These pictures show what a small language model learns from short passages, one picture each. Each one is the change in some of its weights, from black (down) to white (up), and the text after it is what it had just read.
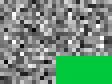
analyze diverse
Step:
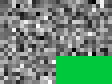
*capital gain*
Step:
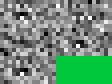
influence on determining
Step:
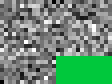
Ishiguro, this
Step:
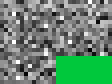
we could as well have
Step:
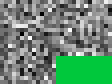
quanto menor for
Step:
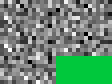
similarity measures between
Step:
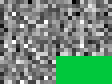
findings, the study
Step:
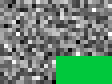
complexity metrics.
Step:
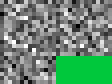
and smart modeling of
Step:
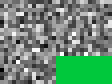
eV difference. This
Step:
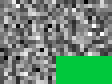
involves the community
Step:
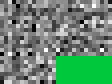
of Medicine,
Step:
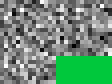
our dissociation model of
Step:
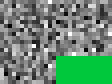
total export earning
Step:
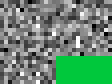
empresas capazes
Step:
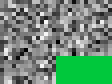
an analysis of the potential and
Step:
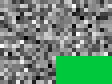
as m increases.
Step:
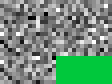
de Qualidade.
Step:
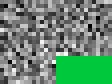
property, plant,
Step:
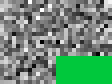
observaram que a
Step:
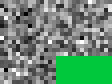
{\it intermediate
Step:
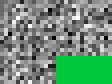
\phi - \Phi
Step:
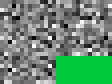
erased from our system.
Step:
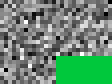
using BET showed
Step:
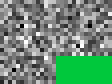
The key stages
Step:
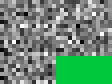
distributions can be
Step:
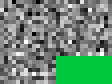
can drive and lead
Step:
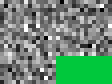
summary, the
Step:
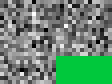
at all trivalent
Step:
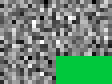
xuddi shunday
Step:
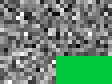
nucleons: in
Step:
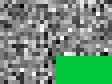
les différents
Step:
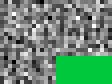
applied to the
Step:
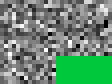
radiative heat
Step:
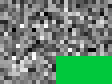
teaching was followed
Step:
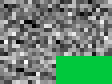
función reducida o
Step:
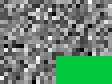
para los demás
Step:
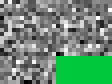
Society for
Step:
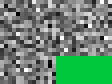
materials. In
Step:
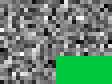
trapped at the
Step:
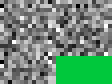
la serpiente en
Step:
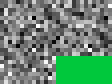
quantities are in
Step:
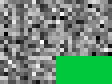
ve öğrenci
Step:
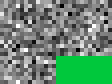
given his rationalist
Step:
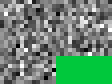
two readers will
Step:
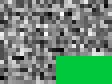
other users who
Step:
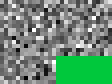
equation is given by
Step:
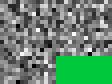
soon as they are
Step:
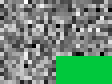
skills, these
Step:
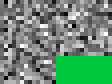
both the node and
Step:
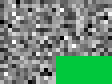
to values of $ %
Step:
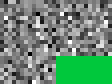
the Study of the
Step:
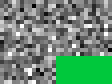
Statis dan
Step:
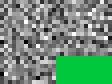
for rows 1 and
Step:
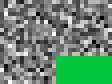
financiers in
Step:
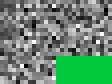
sensors; (d)
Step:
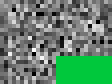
constant signal within the
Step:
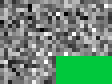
Temperature contour
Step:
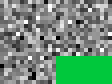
Tam and Lau,
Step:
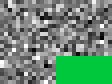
it is also important a
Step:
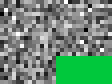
and hence, there
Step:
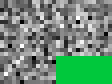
в связи
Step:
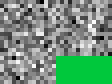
Fourbit +
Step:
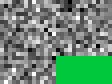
quantum mechanics is that
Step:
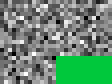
$\lambda$ is the
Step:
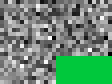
for each mutation.
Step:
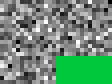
Blocks &
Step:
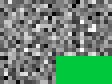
A link between the
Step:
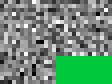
(right to respect for
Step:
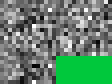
obtained experimentally are mostly
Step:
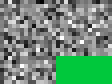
filter to constrain the
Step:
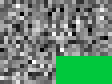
worked optimally in
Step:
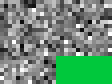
et al., they calculated
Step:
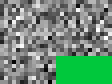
\cdot u_{a
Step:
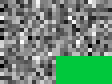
это не
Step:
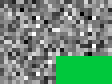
several names
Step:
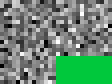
so‘z bilan
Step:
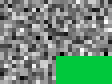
Corpus and were
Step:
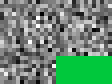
quarks are very
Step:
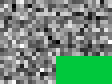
a sharp increase
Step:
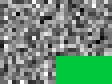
weight and reduced
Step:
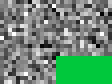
here, it is the
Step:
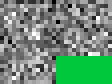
show that IIWs
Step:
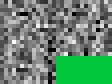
associated protein with
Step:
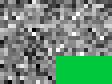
all $n \geq
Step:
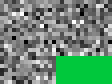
consumption of different
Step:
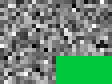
it characterizes the
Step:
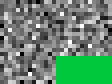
difficulties that
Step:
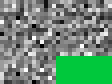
em crianças.
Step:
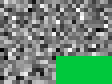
H is the hidden
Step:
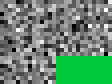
information, especially
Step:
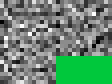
service request we
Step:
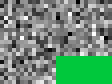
4) managing the
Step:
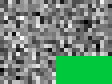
the constraints are
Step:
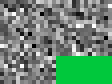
quality requirements. -
